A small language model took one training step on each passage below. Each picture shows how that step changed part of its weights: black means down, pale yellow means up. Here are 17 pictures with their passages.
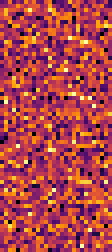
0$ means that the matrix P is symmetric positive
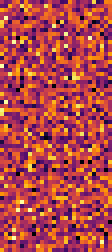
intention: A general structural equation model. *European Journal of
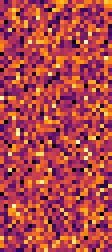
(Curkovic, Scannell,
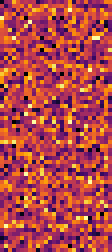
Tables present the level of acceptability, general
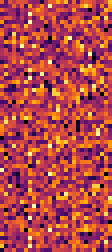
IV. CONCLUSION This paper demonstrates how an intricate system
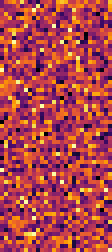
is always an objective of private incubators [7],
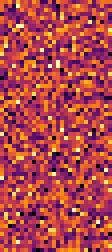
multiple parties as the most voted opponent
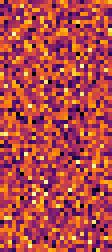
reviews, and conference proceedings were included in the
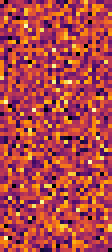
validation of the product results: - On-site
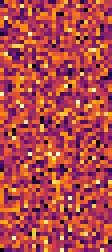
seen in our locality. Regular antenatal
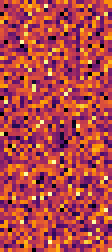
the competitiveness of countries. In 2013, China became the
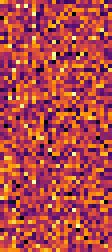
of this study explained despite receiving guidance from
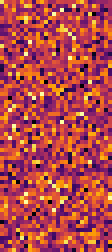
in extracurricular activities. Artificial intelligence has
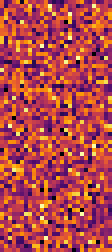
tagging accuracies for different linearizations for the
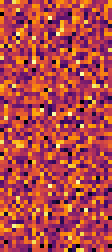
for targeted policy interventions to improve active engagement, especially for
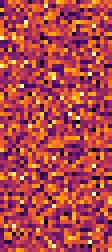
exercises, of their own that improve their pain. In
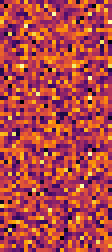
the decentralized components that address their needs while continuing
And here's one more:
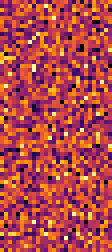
religious scriptures represents it as the spiritual part of
